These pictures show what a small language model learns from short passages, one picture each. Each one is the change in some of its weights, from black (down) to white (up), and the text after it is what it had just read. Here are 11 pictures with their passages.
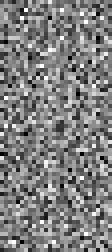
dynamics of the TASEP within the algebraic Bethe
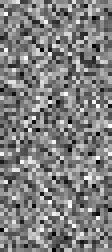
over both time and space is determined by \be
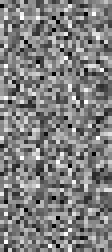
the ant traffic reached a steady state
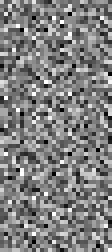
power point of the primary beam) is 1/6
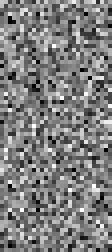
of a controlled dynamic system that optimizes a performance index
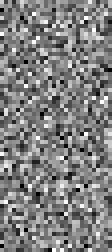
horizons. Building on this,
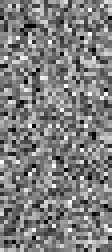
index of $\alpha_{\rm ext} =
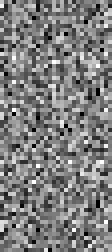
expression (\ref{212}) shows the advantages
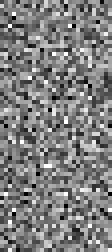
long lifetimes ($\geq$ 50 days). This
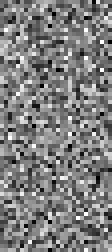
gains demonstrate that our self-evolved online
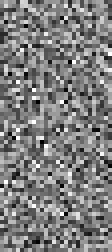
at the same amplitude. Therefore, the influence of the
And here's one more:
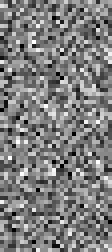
leads to the shapes, inner density profiles, and
